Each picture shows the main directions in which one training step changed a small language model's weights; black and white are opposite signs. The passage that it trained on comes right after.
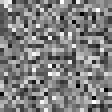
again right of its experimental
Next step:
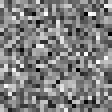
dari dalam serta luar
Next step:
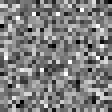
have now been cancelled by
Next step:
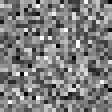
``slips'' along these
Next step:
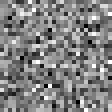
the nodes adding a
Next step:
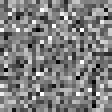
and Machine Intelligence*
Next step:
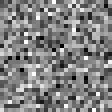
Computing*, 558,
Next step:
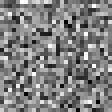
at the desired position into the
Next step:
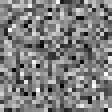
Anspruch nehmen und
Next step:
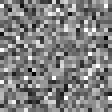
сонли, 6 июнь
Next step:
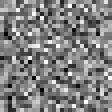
Arons (2012), and discuss
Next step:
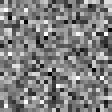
Agile, Scrum,
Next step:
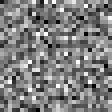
directions for future research.
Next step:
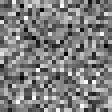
racialmente mais integrada. O
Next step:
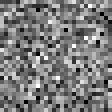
developments are related to the
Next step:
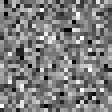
М., Цибух М.
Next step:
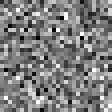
is a term used from various directions.
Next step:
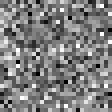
work was supported by the National
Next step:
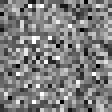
absorbance for different components
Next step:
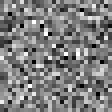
transversal, com 201 estudantes de
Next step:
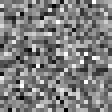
da tek başına
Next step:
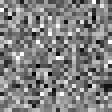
(*inferring*) -
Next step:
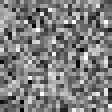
dramatically lower this
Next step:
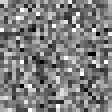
de esta herramienta,
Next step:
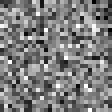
As was shown in section IV, the
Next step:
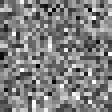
p. 92. investigación
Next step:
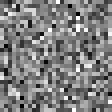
Деҳқонлар мол
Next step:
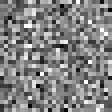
on the NS model, we add the
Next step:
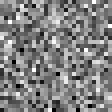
*beer*, it activates
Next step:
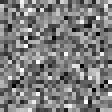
bezit en een drager
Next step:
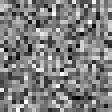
xil funktsiya
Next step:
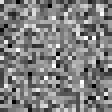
a_{\rm jet}$ and orbital
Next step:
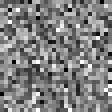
the eccentric anomaly
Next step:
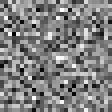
**Notes** The authors
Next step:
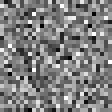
length histogram for Au
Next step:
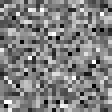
prática da atuação social que é
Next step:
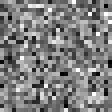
dissipation in superconductors
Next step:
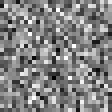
possess both the valley and
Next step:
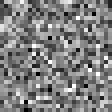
malakani oshirish
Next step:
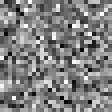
. Управление
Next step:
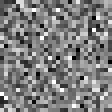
эҷод кунанд.
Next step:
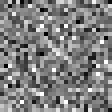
uczynnym i
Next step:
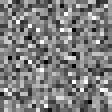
performed only when the blocks of the
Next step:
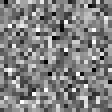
the GC are supposed to
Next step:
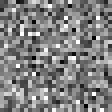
constreñida. Edades
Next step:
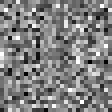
spectroscopically confirmed
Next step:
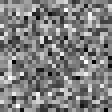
frame, the incoming
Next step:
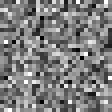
or in the Edwards model
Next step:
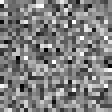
Reduction, New
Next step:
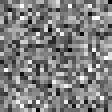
\section{Summary} The
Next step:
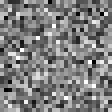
la población indígena en
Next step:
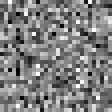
h^5$. In order to show this,
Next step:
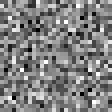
\end{cases} \quad
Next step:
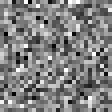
comunicação com viés
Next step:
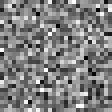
samarali shaklidir.
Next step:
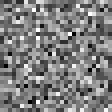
Chirchiq davlat
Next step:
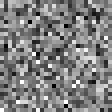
universell gültiger
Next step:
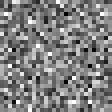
assumption of charge-parity
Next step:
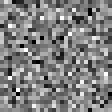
the cluster and Greenberger
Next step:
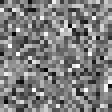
направленных на
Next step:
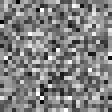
explanation of this discrepancy
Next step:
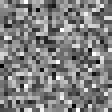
chosen, the dependence of the
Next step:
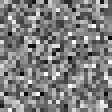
o princípio da
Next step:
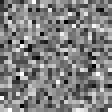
end facet in order to calculate
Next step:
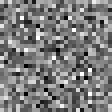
obliga a cualquier
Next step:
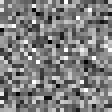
instabile politische
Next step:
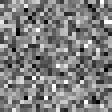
Sciences and Technology,
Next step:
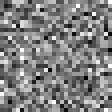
nisbatan hamroh
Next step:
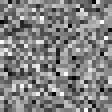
zarba kuchining
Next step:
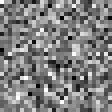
nuclear interactions. However,
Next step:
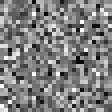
Fogel-Dror, Y.,
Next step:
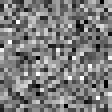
needed to reduce the
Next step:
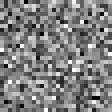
found in tomatoes play
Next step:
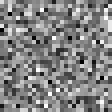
data, $\Lambda$ can compared to
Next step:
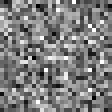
baryon chemical potential in an
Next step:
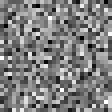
the evolution in the real space is
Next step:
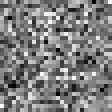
l'une à Tiputa et
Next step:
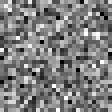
out, the field equations can be
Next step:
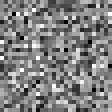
factor representing how much the
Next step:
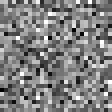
une importance capitale pour
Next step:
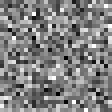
Nivel II representa el
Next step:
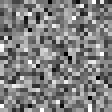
very challenging task.
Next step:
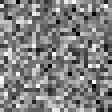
Pada Perusahaan Go
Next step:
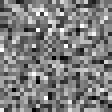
eukaryotic cell, can
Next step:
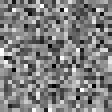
everywhere for homogeneous
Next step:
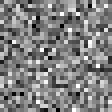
спорта, подлинной
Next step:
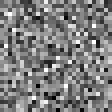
have negative sign. Within a
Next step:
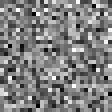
Thus, the dynamics drives a
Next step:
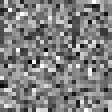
densities computed in a
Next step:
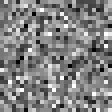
Tonnesen S., Bryan
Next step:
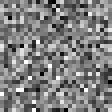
mahrum. Bu bayt
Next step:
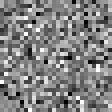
work. The first author thanks
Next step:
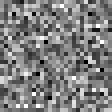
potential customers seeking access
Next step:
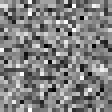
Fig. 3b, where the tilt
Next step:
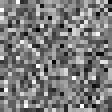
then the exponential one, see
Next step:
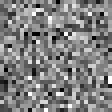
the PDI measurements. These
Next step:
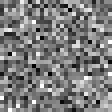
to’laqonli olib
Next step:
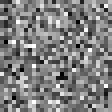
refino médio das
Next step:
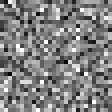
la altura del varón:
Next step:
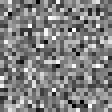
have a pattern to the structure of
